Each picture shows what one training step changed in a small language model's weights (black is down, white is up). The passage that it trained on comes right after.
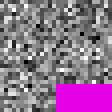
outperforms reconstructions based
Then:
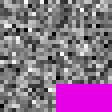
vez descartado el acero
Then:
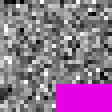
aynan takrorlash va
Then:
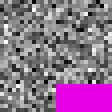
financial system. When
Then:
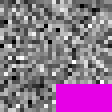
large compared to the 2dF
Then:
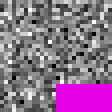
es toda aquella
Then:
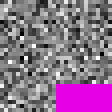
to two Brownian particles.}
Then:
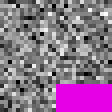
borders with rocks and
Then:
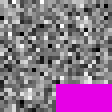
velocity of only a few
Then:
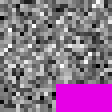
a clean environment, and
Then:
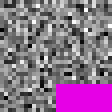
= solution_tx_num
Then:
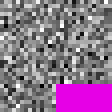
sequence modeling) from large
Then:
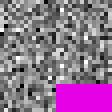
Dangarh², K.
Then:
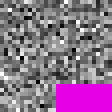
adaptation from both educators and
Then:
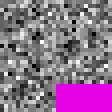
milliy adabiyotimiz
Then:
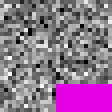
the contrary, a vast number
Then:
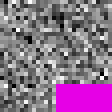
\over \sqrt{
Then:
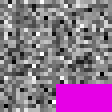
media with a fractal structure
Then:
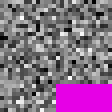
Karena ini berarti
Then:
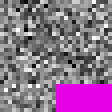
chuvas intensas para o
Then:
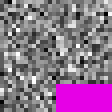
M dwarfs}} %%
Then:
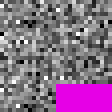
of the number of iterations on the
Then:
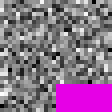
Karim R. Milani
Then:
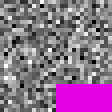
CS², Gudala
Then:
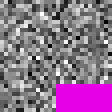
segment. The signatures
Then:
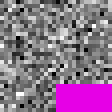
not central regulation, plays
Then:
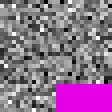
wind up in the extra page
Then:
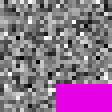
the Divide: Foundations
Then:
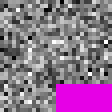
high redundancy which lower
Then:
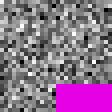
point particles are becoming
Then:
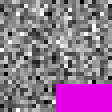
hierarchies come along with
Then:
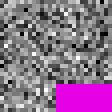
The calculation is performed making
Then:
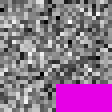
the Uzbek State University
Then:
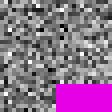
Ці відносини
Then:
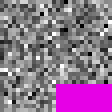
reduction in peak height,
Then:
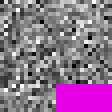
de la encuesta para
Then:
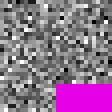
along with its position within a particular
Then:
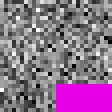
in terms of both software
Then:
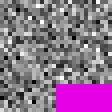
(Canada’s Novel
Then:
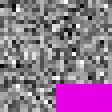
cathode map. As the
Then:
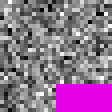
results and discussion based on it,
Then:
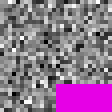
that the extension is very low
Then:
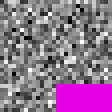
etilgan mumtoz
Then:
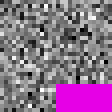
from the asymptotic behavior
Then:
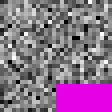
the dumpsite. To
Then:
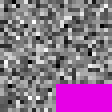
Day Maximum price
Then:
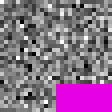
\textbf{-p} to input
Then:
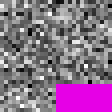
$n$ increases toward
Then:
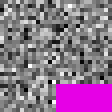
This allows matched mixup
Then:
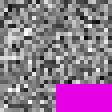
as a method to clarify the
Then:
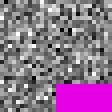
superposed in the figure.}
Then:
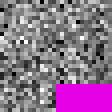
of calculation by formula
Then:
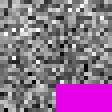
para a indústria
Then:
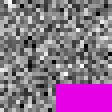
spread their emitted GW
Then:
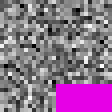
who suggested that we are
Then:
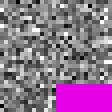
provide a calming effect
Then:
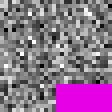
transport, energy, and
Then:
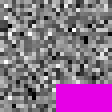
\in R^n$, то
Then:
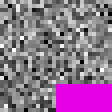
that it is possible to construct
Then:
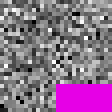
Introduction One of the most
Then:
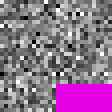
of Character Development and
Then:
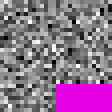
transition between dynamically
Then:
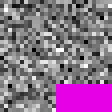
Namangan davlat chet
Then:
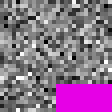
like clouds without
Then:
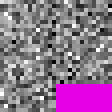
around 5\% times on
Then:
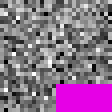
is also supported by private
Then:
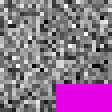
was selected. If the colour
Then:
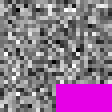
will have 5 minutes to log
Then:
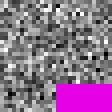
of a bundle in a
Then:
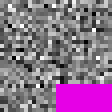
\rightarrow T_R$, and,
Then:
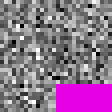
incorrect labels than their
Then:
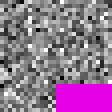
we present a brief review on
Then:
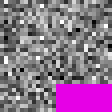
academic, emotional,
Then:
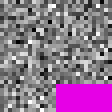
Consejo del Mercado
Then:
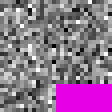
aprendizagem pelo
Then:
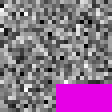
of accurate diagnosis
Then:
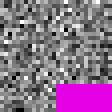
to the ORB Technique
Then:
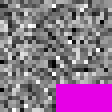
(-26,6%) and some other
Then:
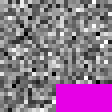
differential diagnostic and
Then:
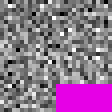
partir de documentos
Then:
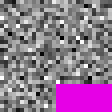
over the full year. A value
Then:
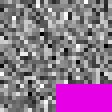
upper extremity
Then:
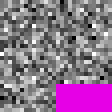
Beam Lithography for
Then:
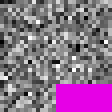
these often result in part dimensional
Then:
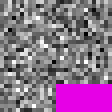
from this concept. The availability
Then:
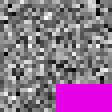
a VITAL-5G
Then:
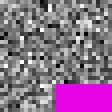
fitness function to determine each
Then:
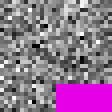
as well as the risk of
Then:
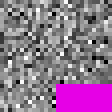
X) there is in particular the identity
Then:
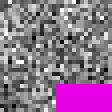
20, as it is close to
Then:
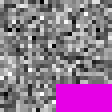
su tamaño, lo que
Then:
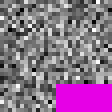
instala sem se
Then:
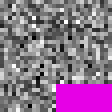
önemli reformlar
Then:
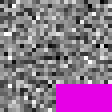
{\bibfield {journal}
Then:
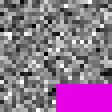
none of the block RAM and
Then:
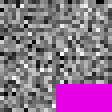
dastlabki mezonlarni
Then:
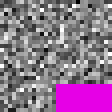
covered hard processes in the
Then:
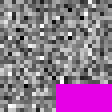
or centralized) outperform
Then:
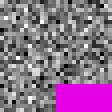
This work describes an electrical
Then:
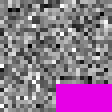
been the focus of some researches
